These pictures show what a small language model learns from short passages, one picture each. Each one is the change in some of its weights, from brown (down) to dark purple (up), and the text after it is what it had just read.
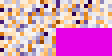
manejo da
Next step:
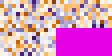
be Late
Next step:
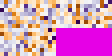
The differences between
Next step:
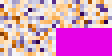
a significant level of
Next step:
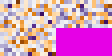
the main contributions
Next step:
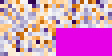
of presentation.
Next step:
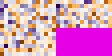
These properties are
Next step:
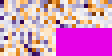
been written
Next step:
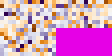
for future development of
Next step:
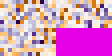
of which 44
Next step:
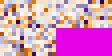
В ходе
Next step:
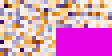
industrias, en
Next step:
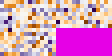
Voices in
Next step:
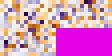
building's system
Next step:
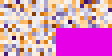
functional, can
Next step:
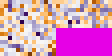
fikrlari uchun
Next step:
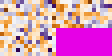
traz como
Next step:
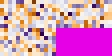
found to be
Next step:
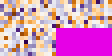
relation of grade
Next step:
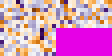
Islam dalam
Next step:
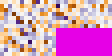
6$ for the
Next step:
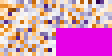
impression of
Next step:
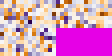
algunas de
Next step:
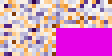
generalise the
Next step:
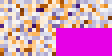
such tribes
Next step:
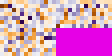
band gap
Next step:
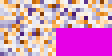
and training sites
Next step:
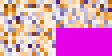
satisfaction and relationship
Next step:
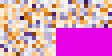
Of these,
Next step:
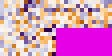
mean concentrations of
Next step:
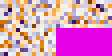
to demand,
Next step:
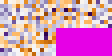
treatment in selected
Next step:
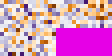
the frequencies and
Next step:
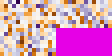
study contributed to
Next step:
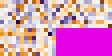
of reaction
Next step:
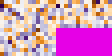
special education
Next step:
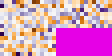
access journal and
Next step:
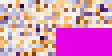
section at the
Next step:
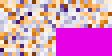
for policies on
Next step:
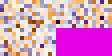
в этот
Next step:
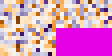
father , It
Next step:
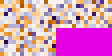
начиная от
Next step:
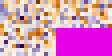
accounting is
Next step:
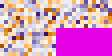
olib borilayotgan
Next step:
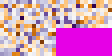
and tactics
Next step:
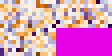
percentage of
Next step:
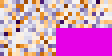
of chemical contrast
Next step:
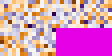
various machine
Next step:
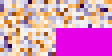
1 **The role
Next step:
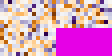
el material desde
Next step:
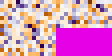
to create a
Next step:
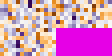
marketing strategies
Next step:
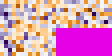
treatment. The use
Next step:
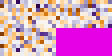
e impactos
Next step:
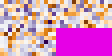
the classification and
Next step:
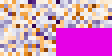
uning semiotik
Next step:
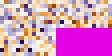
the region of
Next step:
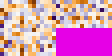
μ m to
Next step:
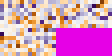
em malha
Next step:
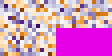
generación de
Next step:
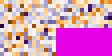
term. More
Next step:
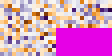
mineral content
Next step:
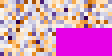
of early
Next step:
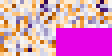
uma forma que a
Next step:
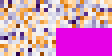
brinda el
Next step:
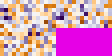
this operation is
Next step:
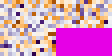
reduce the
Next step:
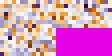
ibora sifatida
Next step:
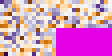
para la generación
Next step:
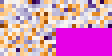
mercado em
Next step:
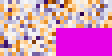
couples the
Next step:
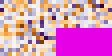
or latter
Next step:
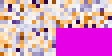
le importaría
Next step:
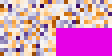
communicates with
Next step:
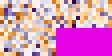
we never
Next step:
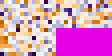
partir de material
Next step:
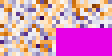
direct reading strategies
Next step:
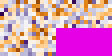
solutions (in
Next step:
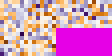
researcher at
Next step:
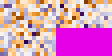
als OER
